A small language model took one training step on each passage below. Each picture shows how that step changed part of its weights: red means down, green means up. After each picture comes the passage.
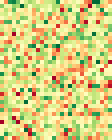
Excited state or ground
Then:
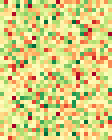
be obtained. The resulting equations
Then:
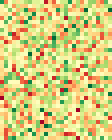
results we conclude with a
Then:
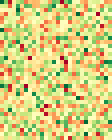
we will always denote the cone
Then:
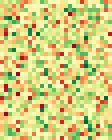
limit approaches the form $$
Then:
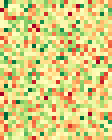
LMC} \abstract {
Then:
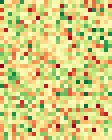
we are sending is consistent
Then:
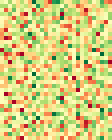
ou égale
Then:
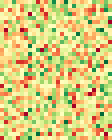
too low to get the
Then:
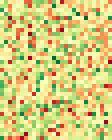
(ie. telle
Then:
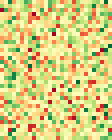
distance value across samples, mainly
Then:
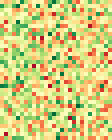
The smallest $k$ for
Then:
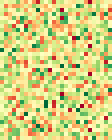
The investigated conditions cover a wide
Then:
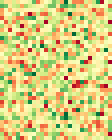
shown in simulations to be
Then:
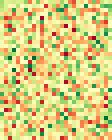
his Master's
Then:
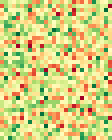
combined spectra for the entire
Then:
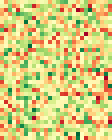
is the affine coordinates of
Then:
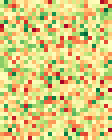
Cheng et al.
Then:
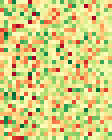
idea is attractive also
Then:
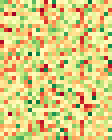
this for all hold-out
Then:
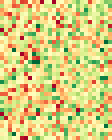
inclusion over countable subsets of
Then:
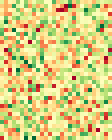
to derive the dependency of
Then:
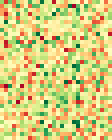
a periodic solution. This result
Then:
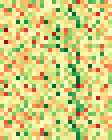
\begin{align*} \|
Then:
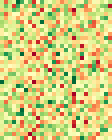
The final speed required for the
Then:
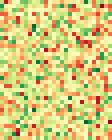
the tuple of lengths
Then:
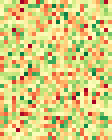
particle distribution that is thermal only
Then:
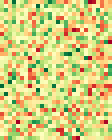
(backward) shock
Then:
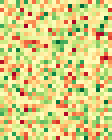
wave killing zones acts
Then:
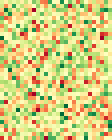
and SERR shown in
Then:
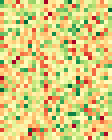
Again, we expect that
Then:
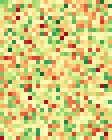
pulsation on the
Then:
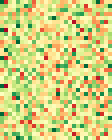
we can calculate the matrix entries
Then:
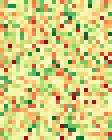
This special case is part of
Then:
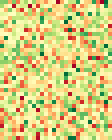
without allowing the robber
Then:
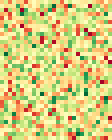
$L$-isomorphisms instead
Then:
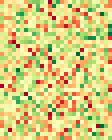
acyclic resolutions
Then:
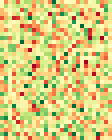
pattern which is used to separate
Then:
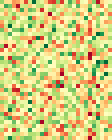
Adding the Higgs triplet
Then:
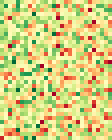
L. The mass of a
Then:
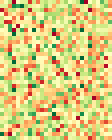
{Ab Initio
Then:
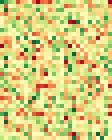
$X\rtimes G$,
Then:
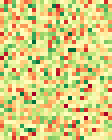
problem that is difficult to be
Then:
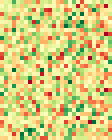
of the given minor
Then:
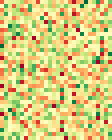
confirmed through numerical simulations and
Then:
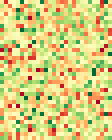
homotopy category of motivic
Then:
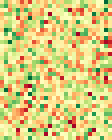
not 2000 but its the
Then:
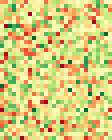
network within a component substantially
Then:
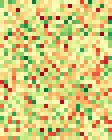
grasping is one of
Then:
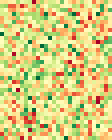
the dissipative effects of
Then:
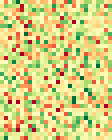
spatially homogeneous system takes the
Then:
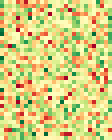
before, but a new
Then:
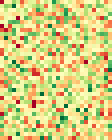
that case the densities in the
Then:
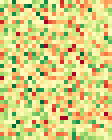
or $\simge$ denote
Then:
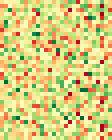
words and corresponding vertices when there
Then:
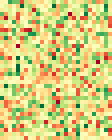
that an LLM will
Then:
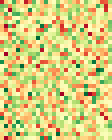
different velocities, traveling in
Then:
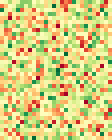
corresponding factorizations of the group
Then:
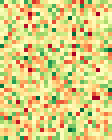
flux between two parallel planes across
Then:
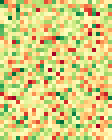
a ball. We can actually
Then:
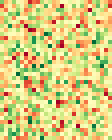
various programming objectives are
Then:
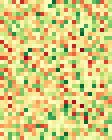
and Associated
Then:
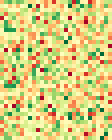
\rightarrow W^+ W^-$
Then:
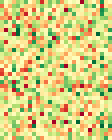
The field-dependent phase factor
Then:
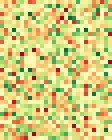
groupoid is provided by
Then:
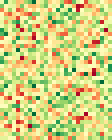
\nabla + \bc$
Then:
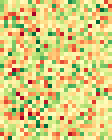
onto a single curve.
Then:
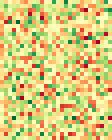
Mm to a depth of
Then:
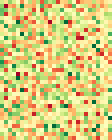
$\partial D \cap
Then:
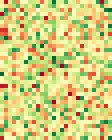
used to develop and test our
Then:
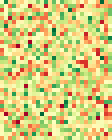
N\}}$ has the following
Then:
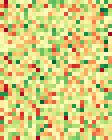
pdf and used the
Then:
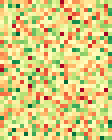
lensing field, and
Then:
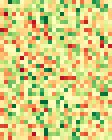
QESEM method as a
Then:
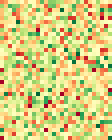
correct as both energy and momentum
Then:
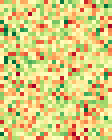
AB type stars in open
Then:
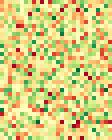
Mathematics} which combines algebraic
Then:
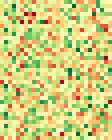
of the first emission line at
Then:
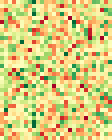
pattern have been found. Also
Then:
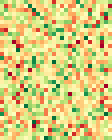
as revealed by the solutions
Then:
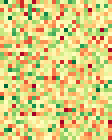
are no more inner graphs to
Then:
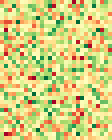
to develop an advanced method
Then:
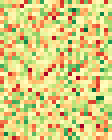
of freedom, uses the same
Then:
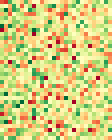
perceive heightened
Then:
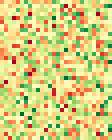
of observational tests which draw on
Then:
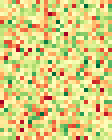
spatial dimension, there exist only
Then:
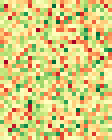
neutrons. Thermal
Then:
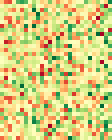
for every element of the
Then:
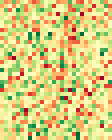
Although the evidences are
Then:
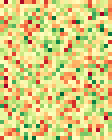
either a fusion of
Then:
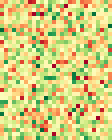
to resemble classical geometry
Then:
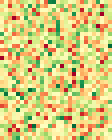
measure on $E$ such
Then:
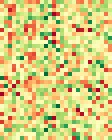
{\bibfnamefont {B.}~\bibnamefont
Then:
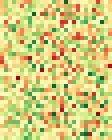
the additional aerogel
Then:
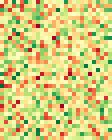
was developed from the one used
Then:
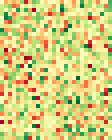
not sufficient to truncate the
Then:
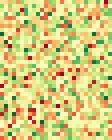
successor of regular,
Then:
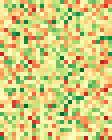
\end{equation} and
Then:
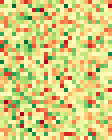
air, or a
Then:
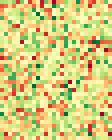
order to exclude the existence of
